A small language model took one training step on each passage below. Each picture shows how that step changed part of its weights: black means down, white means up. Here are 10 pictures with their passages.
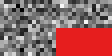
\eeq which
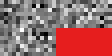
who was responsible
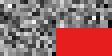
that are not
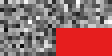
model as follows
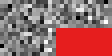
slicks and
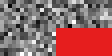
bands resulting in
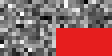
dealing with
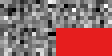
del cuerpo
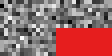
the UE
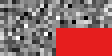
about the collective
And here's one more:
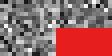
images showing
